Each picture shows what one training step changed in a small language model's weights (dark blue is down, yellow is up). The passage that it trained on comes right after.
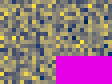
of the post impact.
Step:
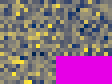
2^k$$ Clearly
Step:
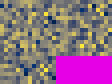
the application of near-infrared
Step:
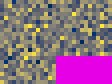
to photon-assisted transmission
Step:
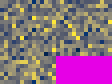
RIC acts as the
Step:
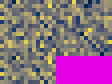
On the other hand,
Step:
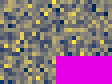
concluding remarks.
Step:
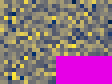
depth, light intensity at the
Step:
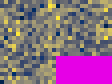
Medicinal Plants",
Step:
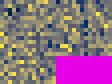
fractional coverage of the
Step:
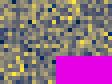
resume the results of the
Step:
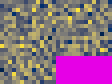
be labelled by the values
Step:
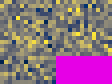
insight to identify the
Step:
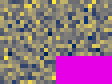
to higher dimensional cohomology.
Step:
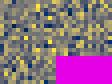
also a legitimate question
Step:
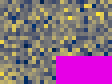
limit of Mitroy
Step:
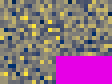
by analyzing their gamma
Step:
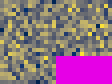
data mining for local binary
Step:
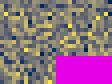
of the Ag array (
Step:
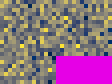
local metric modification by the
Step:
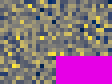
a Bessel function
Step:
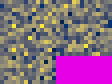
be described by quantum gravity
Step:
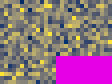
and likewise for
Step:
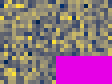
the plastic viscosity decreased
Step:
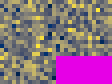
12. TABLE
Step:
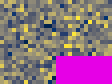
The mean particle diameters obtained
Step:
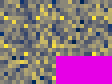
factorization procedure for the lowest
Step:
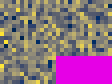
the economies with faster
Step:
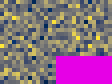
formula was obtained by us in
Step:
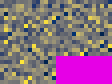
is the Boltzmann
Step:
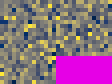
as on Earth, large
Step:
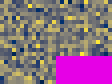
extended to cochain complexes
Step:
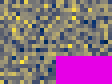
$ for the more luminous
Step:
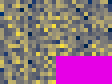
The antimicrobial
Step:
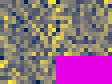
surely for all rational
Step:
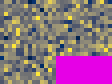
Section 3 deals with the
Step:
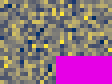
$M$ is a smooth
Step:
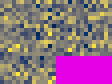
population is one of concern topics
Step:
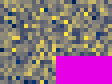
volume, whose edges are parallel
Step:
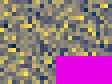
in the annotation.
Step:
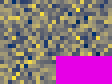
condition of disease. 35%
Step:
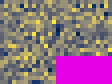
on October 15th which
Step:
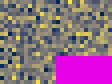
where $s = 1 +
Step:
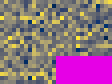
of the expectation values were consistent
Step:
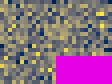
Scaled Test
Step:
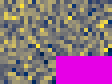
offer enriched content with
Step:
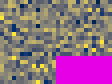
$v$, we first
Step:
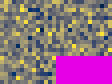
and desires for online
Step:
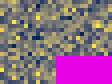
amplitude variance due to differing
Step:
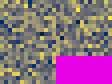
processes the whole dataset in a
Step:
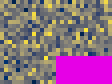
this material is to provide
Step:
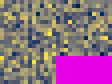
the sound material, whereas
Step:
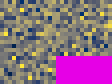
to press buttons
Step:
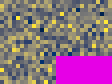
drug toxicity with no
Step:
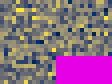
define the objective function for the
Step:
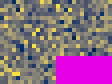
place in its territory
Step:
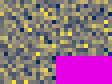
neural networks. The study case
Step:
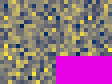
Support Action
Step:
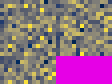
finite groups on a Riemann
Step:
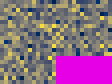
right if the perturbing field
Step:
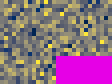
was a little. On the
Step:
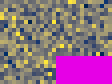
for detecting an error in
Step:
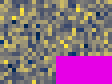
music of different genres help
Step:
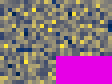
easily be verified that this expression
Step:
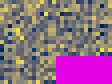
Rev. Lett.}\
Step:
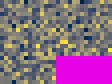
called locally injective if it
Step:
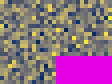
the shell (dome).
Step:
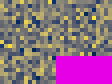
computationally efficient orthogonal matching
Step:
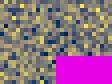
on the slow manifold is determined
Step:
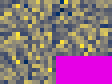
(2014) have both noted
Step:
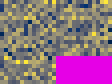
These are described by the proposition
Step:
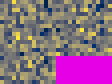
Batch size & 50 \\
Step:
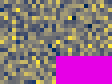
loss reduces the amplitude of the
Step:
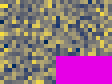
areas where diseases such as
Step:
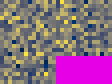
shown in Fig. 5
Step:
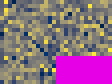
that is, diagrams that
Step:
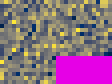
operations is encouraged and its
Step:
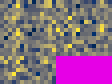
It has served as a
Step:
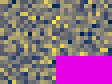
the bug is confirmed as
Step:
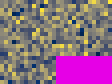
by a blue arrow.
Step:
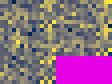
This involves creating policies that
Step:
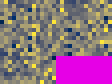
to problems that can be
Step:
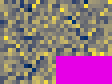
students through reading.
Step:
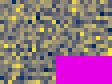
if the test results have a
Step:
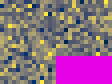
refers to the whole process of
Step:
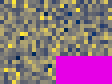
so the $d$ coordinate
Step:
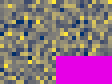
they considered appropriate. Results
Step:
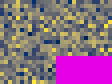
\indent The intent of
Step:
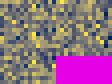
convergence properties of the standard power
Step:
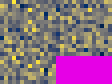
introduce the notation $\,
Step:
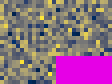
a negative value, the corresponding
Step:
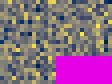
expect these reactions to be measurable
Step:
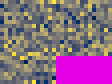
zero result, signifying that
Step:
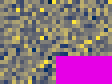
| Peritectic |
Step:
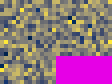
in our searches.
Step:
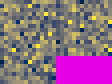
pairing process. Then,
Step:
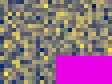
the model assumes that
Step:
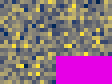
These families were selected on
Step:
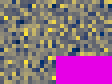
issue as all what matters
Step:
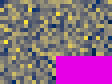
is extremely faster than
